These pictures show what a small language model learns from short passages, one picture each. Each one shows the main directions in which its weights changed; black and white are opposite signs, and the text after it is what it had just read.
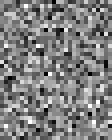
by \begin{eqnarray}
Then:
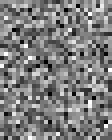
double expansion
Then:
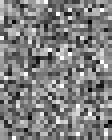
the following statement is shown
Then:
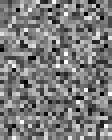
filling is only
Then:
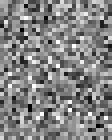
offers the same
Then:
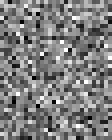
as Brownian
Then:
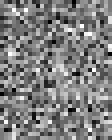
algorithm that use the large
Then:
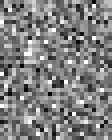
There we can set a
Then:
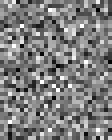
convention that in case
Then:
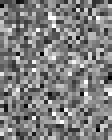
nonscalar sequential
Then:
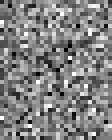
rational curve through
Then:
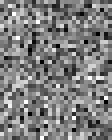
i, j \le
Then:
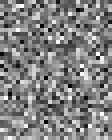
density bins.}
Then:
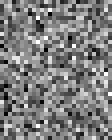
explosions ({\it
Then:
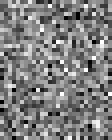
Step 1.} To
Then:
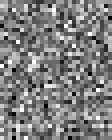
according to the
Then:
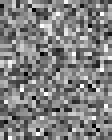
space-time integrals
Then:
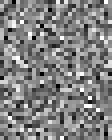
obtained by Popov
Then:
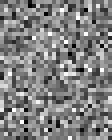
\State Set
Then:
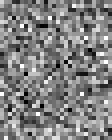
\ x\ge\gamma
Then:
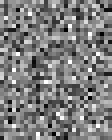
encodes the
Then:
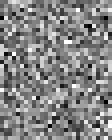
: \Sigma \to
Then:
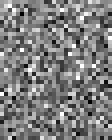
was limited to the
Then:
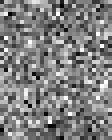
gives upper and
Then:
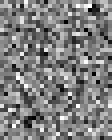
correlation with the age
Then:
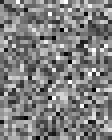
and useful method in
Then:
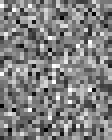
below. If we
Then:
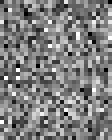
with the bias
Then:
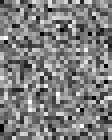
most years since
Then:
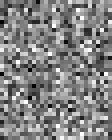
the dominance of
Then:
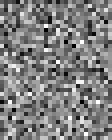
error (summed over all
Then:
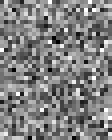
and is weakened
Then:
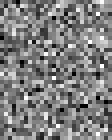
$\emptyset $
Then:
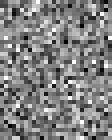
these are the optimal
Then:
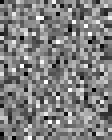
\eeqn where we have
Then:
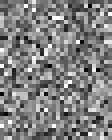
shows the block
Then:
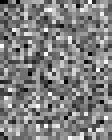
The dual decomposition
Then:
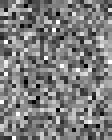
Furthermore, some
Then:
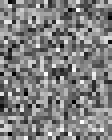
supported mode.
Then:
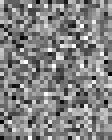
respect to the variation in
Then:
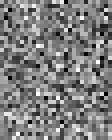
by merging
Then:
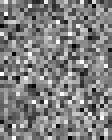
First we present the following
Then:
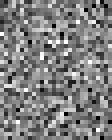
terminal singularity
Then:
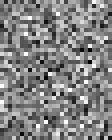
of $G$. In particular
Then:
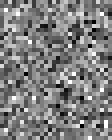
$G\times G$.
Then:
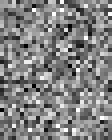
a variety of
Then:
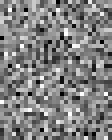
With this definition we
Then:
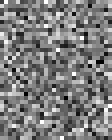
production rate per unit
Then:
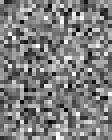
level. The coefficients of
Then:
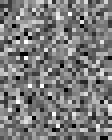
been compared with an
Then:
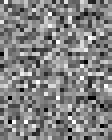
of this method, would be
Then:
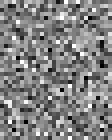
results in this subsection provide
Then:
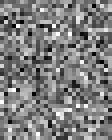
codes proposed in
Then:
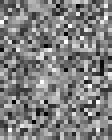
there is generally no
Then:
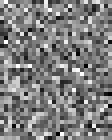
Putting the values
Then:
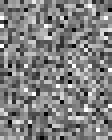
For this change in the
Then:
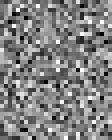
power is maximum on
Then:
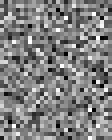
expresses the
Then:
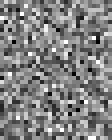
couple stresses so
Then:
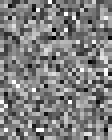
are separated by
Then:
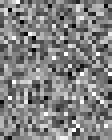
does not require to
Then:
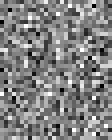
of above, we shall
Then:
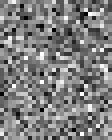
for functions $u\in
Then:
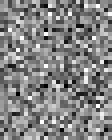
field in the energy band
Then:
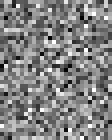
constant $\tilde K$ such
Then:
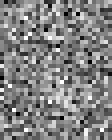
time span. However,
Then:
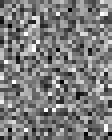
implemented in
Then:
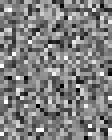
problem by collapsing
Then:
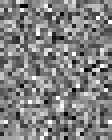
that only even values of
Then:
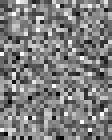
their longer life
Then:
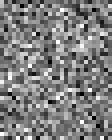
of particular interest.
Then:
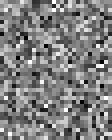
there are three distinct
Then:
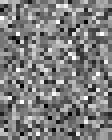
parameters to a precision
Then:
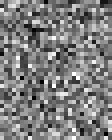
the loss function used to
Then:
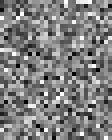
then there exists a function
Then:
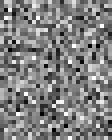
window, consider the
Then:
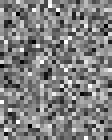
scale factor. This approach
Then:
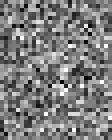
a seemingly
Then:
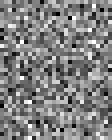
then we must show that
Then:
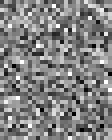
possible by conventional
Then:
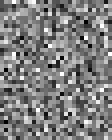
records in a
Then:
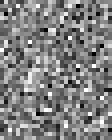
There is no complete
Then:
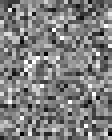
was to align the
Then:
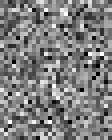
jointly trained
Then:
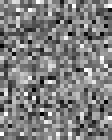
Moreover, the
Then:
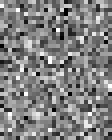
helicity which was
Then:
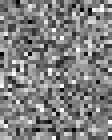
absolute value).
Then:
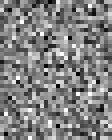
matrices of Toda
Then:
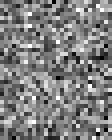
of two-particle bound
